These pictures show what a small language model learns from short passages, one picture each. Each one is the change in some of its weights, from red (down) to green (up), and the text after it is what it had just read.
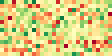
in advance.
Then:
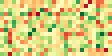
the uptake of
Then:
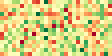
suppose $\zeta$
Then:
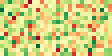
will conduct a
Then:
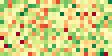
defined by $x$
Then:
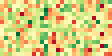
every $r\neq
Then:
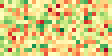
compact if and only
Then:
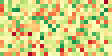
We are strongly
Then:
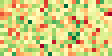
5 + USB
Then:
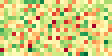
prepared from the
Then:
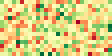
as rank 1
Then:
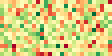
call conditions impose
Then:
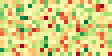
Proposition 3.3 and
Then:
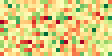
\otimes x \r
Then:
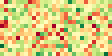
covers only
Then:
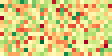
with respect to a
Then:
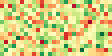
the dynamic
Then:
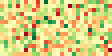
to be very
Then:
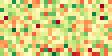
enrichment of
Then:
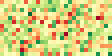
of the phase
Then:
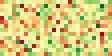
in this study. The
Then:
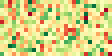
Uranian System
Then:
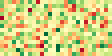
Further questions
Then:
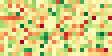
the matrix $z$
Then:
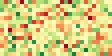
and interviews,
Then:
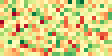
solution and its long
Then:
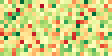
identified some of
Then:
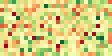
$f$ with respect
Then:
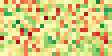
changes to fit
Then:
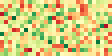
a root system of
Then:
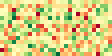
Probably the
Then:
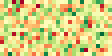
to the fibers
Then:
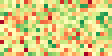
This study will last
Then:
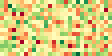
by permuting
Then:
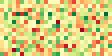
monitored for
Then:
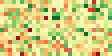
tail of 19
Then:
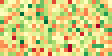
periodate reaction
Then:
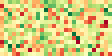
and let $\Omega$
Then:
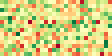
that sardines
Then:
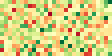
is much
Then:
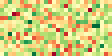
conflates the
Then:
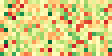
opening mechanism
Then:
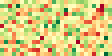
que $G$
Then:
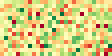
we get \[
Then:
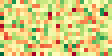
and sessions.
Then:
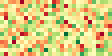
To construct the
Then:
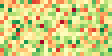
equipment such as
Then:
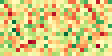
singularity of the
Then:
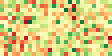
by the users to
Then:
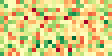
blade design
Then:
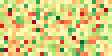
\cdot \left(
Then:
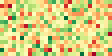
only assuming (as
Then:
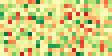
and 6MWD
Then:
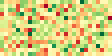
for the identification of
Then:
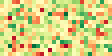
inferior model
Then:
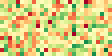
constants were
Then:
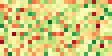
to show that $$
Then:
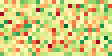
to study is a
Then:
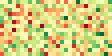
\] We do this
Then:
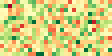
efforts have
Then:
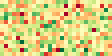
\right) -
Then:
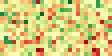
half a
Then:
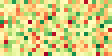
Next, we
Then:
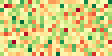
C. Flook
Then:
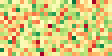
indicated that effective
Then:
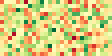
is provided,
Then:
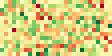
admits a unique
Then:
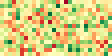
across various
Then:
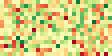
numerical range
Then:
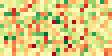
discharge heat
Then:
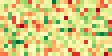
environmental data
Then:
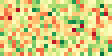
Journal of
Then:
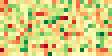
the penalization
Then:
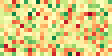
effects plantation.
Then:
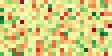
those contained in
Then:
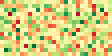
that $\ipal$
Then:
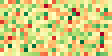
theorem was extended
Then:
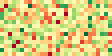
be extrapolated
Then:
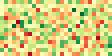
from each net
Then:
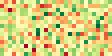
to assess what
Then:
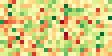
outperformed the
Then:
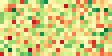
the vector fields are
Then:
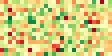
\; \forall
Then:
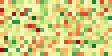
\psi$. Let
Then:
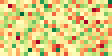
boundary conditions.
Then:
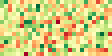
the model-based
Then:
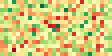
valid for all
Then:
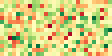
is currently
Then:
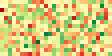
daily through the
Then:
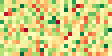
is decomposed in
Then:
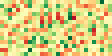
An improved level
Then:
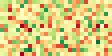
aim of our paper
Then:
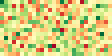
when compared to the
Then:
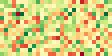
eluted with
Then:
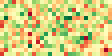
we have chosen
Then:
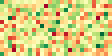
repeated in the
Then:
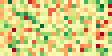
this case, the
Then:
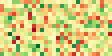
with a suitable
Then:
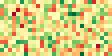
model over a data sample
